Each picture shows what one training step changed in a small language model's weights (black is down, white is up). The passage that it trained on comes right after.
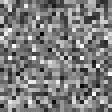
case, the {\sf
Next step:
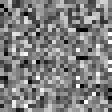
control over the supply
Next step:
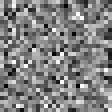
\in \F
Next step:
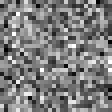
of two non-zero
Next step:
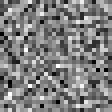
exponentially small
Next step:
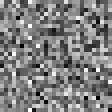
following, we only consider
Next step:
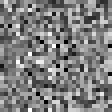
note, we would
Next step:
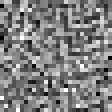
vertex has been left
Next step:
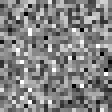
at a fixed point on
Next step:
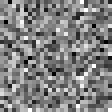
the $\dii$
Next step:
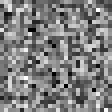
3$ matrices
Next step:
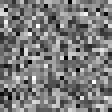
Goldstein and
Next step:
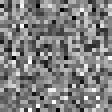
this nature,
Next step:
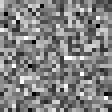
line. \medskip
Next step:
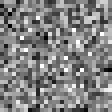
internal edges
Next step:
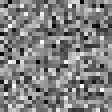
quiver of
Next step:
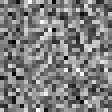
and Information
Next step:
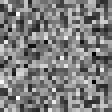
We will have to
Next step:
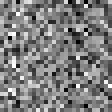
in the design
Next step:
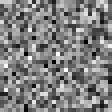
we obtain $$ \f
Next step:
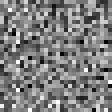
$M$ which are
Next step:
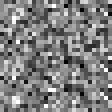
le plus
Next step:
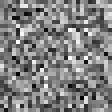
involution of type
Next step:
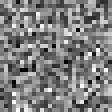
the discrete optimal
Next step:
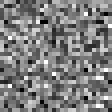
$. According
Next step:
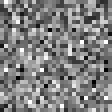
respect to time t,
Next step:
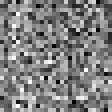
of the model are given
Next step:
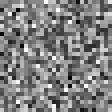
goes to
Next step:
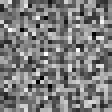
contradiction, the
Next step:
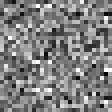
$P$, the sequence
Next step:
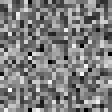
The proof of Theorem
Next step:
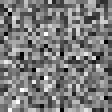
each class of the
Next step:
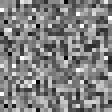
identify a graph
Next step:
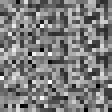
the proof of Theorem
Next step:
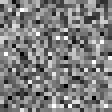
Namely, we
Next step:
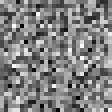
the stability of
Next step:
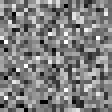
\cup \left\{
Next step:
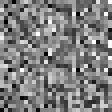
open quantum
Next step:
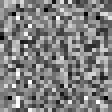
but still
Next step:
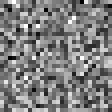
the outer system
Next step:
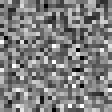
field b) on
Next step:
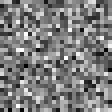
relation between weakly
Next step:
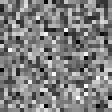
In addition,
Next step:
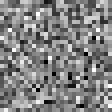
a novel fast
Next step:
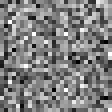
of $\Gamma$ has
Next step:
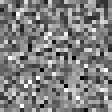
In the end,
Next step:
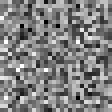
)$ is a
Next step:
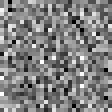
\sigma_c =
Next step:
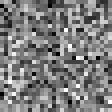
set of $N$
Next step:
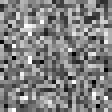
to an open
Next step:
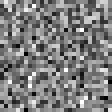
let $$ \Phi
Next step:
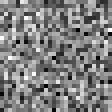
a differential game
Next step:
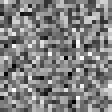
more sparse
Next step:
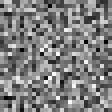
removing the
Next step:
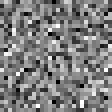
matrix (from
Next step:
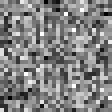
a real interval
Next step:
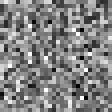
with $k$
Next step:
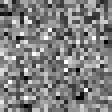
gratitude to
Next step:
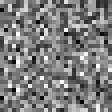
In this section, we
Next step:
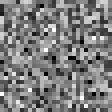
by choosing
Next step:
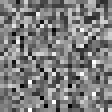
the paper, we
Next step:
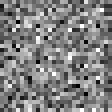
violations or
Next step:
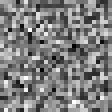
the same is true
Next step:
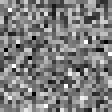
$A$ as a
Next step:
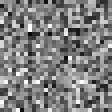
are isomorphic to
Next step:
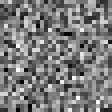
ROM at
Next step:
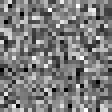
3) integrating
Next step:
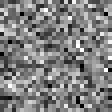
sont pas
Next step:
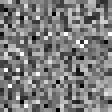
form. Direct
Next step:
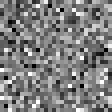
relation (19)
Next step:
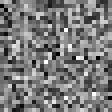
set of characteristic
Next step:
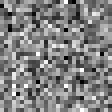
written in the
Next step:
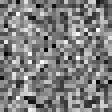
of finite support
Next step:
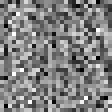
of $K$ such
